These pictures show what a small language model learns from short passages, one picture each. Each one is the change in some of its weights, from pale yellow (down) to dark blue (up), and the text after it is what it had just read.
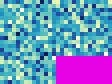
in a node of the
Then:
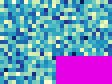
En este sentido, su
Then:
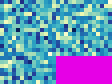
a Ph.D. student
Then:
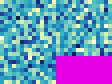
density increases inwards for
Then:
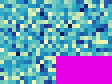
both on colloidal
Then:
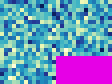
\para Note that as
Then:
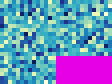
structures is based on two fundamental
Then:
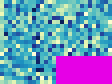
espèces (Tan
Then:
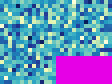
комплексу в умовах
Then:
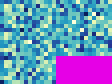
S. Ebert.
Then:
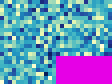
The problem is related to
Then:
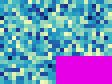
armado, sob
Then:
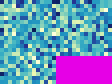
a definite frequency and wavelength
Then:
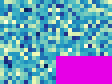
uzun zamandan
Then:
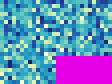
с международными
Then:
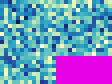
ray tracing techniques.
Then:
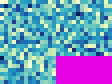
Institute for Theoretical Physics
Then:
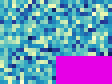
database and concept of
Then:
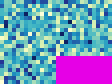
Throughout the experiments we
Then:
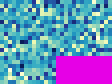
процесс формирования
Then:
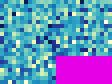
guru ucapkan
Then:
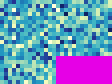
If, on the other
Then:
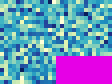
scenario. In this case it
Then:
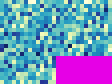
às sociedades existentes
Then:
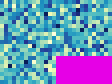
clinical expert. The
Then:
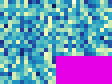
/ J \right)
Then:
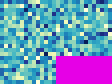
the trion. At the
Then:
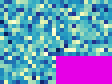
Studie ist es,
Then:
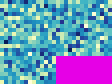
transformations like cat map,
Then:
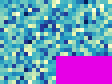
cross scattering peaks are not observed
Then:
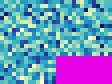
are at least quadratic in
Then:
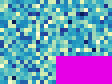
kernel density estimator based from
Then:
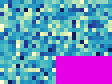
biografía de sus
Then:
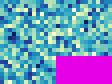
with bundled services:
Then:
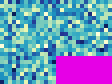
track the health status
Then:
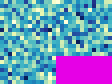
for the Landau levels
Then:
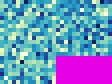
участвует в
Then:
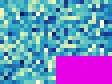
been explored, such as
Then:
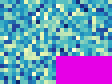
we retained the two
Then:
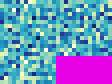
utile, avant
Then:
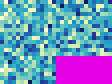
pela Must University,
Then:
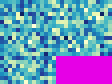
based on the in medium
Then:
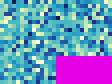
has already been mentioned in previous
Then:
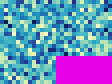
culprit for the
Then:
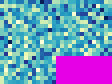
is the observation of coherent
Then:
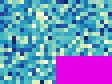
Collaborators CoD.
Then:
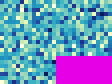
progresividad de los
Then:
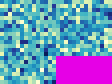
removing this element from
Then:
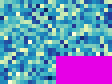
is conserved in those
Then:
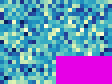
o equipo d)
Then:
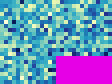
performed an exact analysis of
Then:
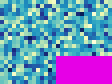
theory on moduli space,
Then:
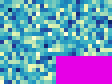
quite interestingly even to the
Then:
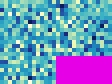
qanday qurish
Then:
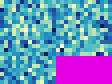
of its gas mass in its
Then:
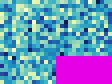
Uelslik qiz
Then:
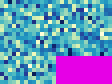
tradeoff to within a
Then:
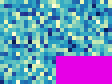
algorithm (GNF
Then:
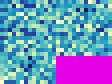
keldi. Afkor
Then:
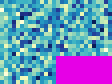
gauge dependence of the effective action
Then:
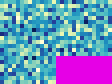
other two. Obviously
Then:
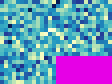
be reinforced.
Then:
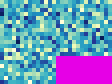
a Murnaghan
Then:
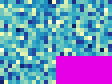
\equation $$ implemented
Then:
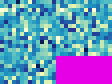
5 Semester
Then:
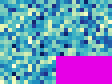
B., Iriarte
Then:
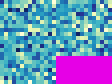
response and relaxation functions.
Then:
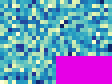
traditional method and deep
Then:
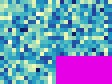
a detailed knowledge of the
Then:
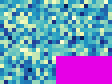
Piazza della
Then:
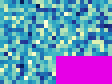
system, whose Hamiltonian is quite
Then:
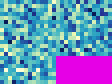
We use an exactly solved
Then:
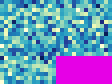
fits obtained following the
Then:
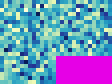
or global pairwise distance).
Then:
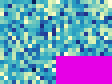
results suggest that the visual
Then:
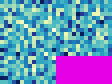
exactly the sum of the two
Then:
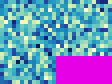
the detail of the variability
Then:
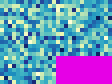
in the SU(2)
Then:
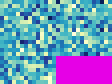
information is strongly sensitive to the
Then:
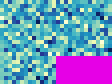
general achievable rate region
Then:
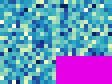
derechos humanos.
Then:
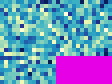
the short-time dynamics.
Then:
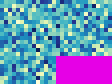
and the MIPT.
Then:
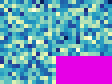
by the collimators and
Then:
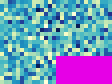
the quantum state complexity, but
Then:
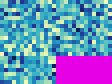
we did here, of the
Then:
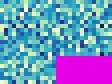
elsewhere in the
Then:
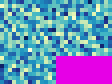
leads to the formation of
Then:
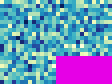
with the ambient tenuous
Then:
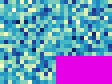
pentru a confirma
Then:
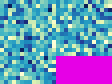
management, and markets*
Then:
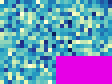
the complete \dimfour
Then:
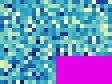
the width of which was
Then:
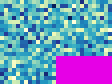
Martina Luthera
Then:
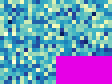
qualificador The user with
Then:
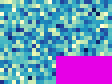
orasida esa: 3
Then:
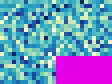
un completo dominio
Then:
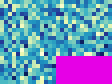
formulas in this
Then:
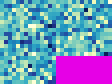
ustuvorligi va
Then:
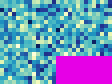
farqlar, hamda
